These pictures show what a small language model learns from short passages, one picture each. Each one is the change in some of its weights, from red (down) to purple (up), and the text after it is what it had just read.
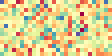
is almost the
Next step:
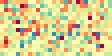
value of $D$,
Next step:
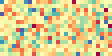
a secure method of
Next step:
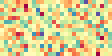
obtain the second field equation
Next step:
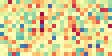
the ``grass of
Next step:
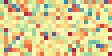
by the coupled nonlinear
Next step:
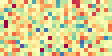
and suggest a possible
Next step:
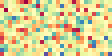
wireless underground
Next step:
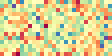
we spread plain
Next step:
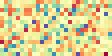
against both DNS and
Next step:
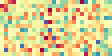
other hand, the gas
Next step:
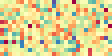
a wide range in
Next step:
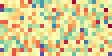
a gradual transition to
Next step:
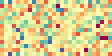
sensitive to the features
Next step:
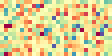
These leave the
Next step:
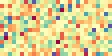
low $\Delta$
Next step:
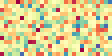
Comparison of the
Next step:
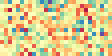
not as small as the
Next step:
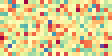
over spontaneous
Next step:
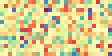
in Table 6 were measured
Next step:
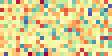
can wind around in both
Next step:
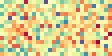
performers publish both
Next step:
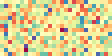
than that for light
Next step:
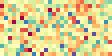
multiple partons to all
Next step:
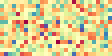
have been ongoing
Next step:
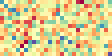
distribution must be an even
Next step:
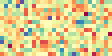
nuclei. For
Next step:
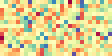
Normal state data from
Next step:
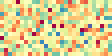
a user certificate
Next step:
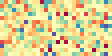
Our results could also
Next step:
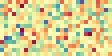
parameter between 0 and 1
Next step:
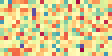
in the context of
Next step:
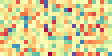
are publicly available at
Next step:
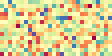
[37]. For different
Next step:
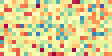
was a threat
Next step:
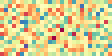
thermal states with equal entropy
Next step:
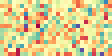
down We return
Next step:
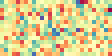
Fidelity, indicating
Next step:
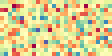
photon number in cavity
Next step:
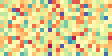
This creates an
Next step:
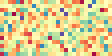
particle. Fluence
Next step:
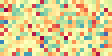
transmit with probabilities
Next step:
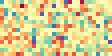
increase in the zonal
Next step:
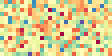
report it, and
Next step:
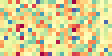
\int \left|
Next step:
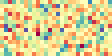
roughness both
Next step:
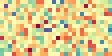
performance. In this paper
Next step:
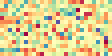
1. The present study
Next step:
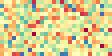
by velocity caustics and
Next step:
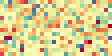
at a rate of
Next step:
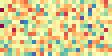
mixing matrix given in
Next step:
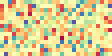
coupling is shown in
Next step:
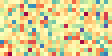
The discovery of
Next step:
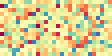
taken into account. This
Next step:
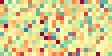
where the entries
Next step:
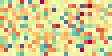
of two Gaussian functions of
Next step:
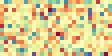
incoming short
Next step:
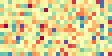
are fatter and
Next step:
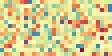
for the development of
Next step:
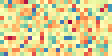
at the hadron level
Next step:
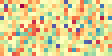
if ratio $\epsilon$
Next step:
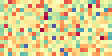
of the mobile
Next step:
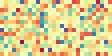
is only made visible
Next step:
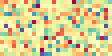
Again note that the
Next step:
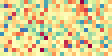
so that the effect of
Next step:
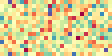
into 15 teams of
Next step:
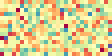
effects (if they
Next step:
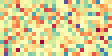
the order of one
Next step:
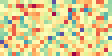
two types of model,
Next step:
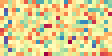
optical imaging to account
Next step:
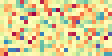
classical equations of motion of
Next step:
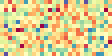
effective string tension in
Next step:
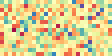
determinant states
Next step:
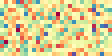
benefit from
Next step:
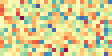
Lasso &
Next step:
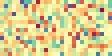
those needs.
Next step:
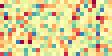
couplings (for both
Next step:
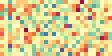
including the Pauli
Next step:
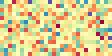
phase transitions. As the
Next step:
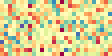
redshift reduction and an estimate
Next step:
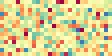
a measure, though
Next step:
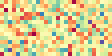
past into two
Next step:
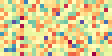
periodic BEC in
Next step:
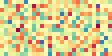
A}\}$ playing
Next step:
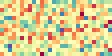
modified LSB
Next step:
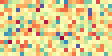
in $S$. By
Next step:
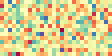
contracted with the
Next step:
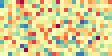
and pair correlation function of
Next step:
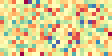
comms BS have
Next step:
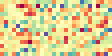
atoms, which we use
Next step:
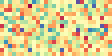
small outside the
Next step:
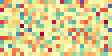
ML, we
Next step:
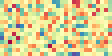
and ACE
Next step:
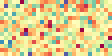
only if, nodes
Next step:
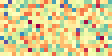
that the 4.4
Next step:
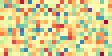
to generate accurate
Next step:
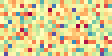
Universe as we see
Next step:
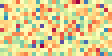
arrangements was
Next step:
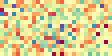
the torsion
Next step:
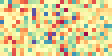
in 1946 in relation
